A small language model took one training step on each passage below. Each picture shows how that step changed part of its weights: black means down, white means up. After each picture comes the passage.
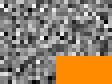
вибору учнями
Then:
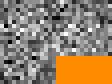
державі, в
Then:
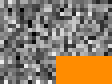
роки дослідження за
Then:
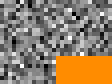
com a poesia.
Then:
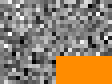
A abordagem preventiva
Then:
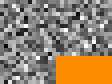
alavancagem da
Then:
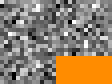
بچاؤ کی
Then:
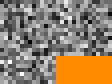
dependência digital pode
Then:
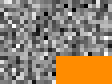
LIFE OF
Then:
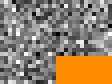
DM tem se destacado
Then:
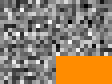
fantomlari.* THE
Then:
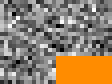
paydo bo`lishi
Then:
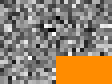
desta expansão, foram
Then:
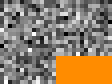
материал заливали в
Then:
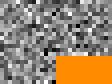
қилади 2;3;
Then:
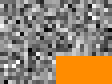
fait que « la
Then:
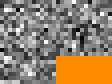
tu veux;*
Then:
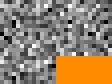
Delegacia de Delitos
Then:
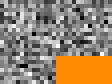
государственной службы
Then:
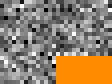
oral se relaciona com
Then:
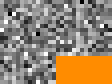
особенностью поэтики
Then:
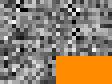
importance. This article
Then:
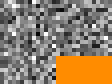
va boshqa ta'sirlarga
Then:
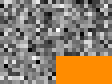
саме у вченні
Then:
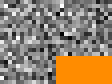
самоврядування на
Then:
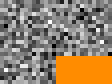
Google Acadêmico
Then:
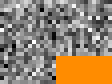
modelo y la construcción de
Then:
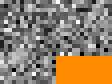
segura e eficaz à
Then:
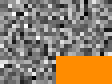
ao espectador uma
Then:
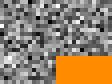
o qual (v)
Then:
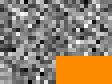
davrda ham tarixda iz
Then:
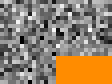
асоціюється з
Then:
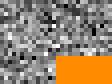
оценке и обеспечению
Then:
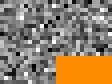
оперированных по
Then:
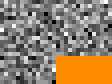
город Ташкент,
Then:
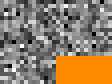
при их формировании.
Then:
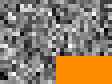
autonomía de las personas
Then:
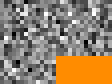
leguminous tree
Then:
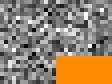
Remaja belajar
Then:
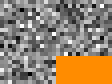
apresentar 1 componente para
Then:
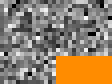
comparer le texte de
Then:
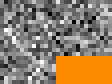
a memória de quem
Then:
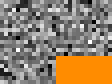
dapat bersifat
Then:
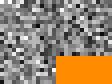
²⁷ Datos de
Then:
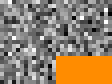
de la gestión de datos
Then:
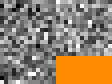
majoritariamente realizada
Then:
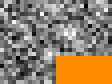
oyoq shishishi
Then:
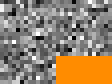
how to depict a
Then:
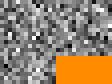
unidade de terapia
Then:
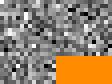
o'z ichiga
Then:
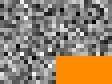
nos excertos a
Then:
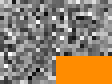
represente prova de
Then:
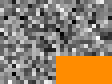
внутри каждого
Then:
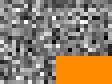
comunicação dando tanta
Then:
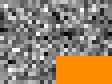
Saúde (2020), o impacto
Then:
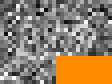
Candida kay
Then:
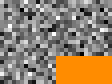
destacar que essa violência é
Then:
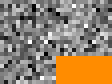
y otra serie de
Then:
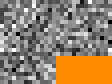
Press. Billen,
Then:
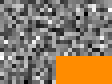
die Unterstützung für die
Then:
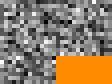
в области ЛСГ.
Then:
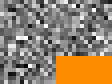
que se funda en el
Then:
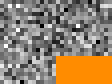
tahun 2023 sebanyak
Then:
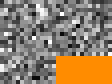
степу і лук,
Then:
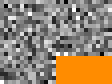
ularning ko'plari bor
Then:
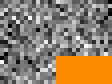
йдеться про
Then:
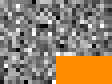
jika probabilitas
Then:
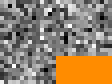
gobernantes y
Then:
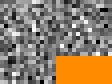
va boshqa joylarda
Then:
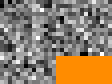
generate corrosion material
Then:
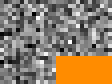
sua quinta tese
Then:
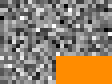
apresentação das provas e
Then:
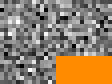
инсоннинг бадиий
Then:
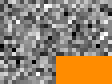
New Jersey :
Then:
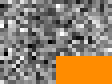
conquistar. A
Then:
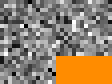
kerak bo‘lgan eng muhim
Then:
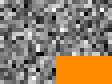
perdurou por mais
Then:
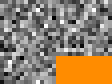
decisioni dei giudici
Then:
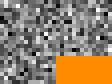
mumkin. 2022-yilning
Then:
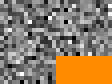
esaltare la sua
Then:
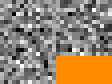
ve "Karne
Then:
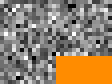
oral, una matriz
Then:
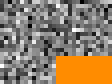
підприємцю в
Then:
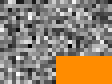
науч. конф.
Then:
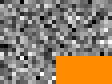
yilda bir martadan
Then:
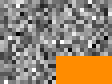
& John,
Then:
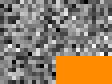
Также важное значение
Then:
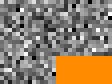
que sólo repite
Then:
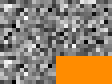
direitos das pessoas com
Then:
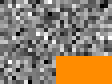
- Sevimli,
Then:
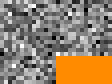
tarzda rasmlar
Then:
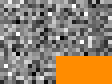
⁷ Husni,
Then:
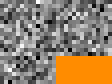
Militar da PB:
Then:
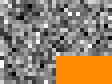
bino qilinib,
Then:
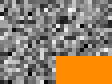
bokira Quduq
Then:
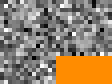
possibles, en
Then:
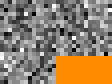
autre mode de
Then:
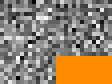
тарих фанлари
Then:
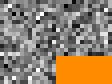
ensinamentos de São
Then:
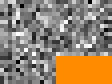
dispensada. Ao
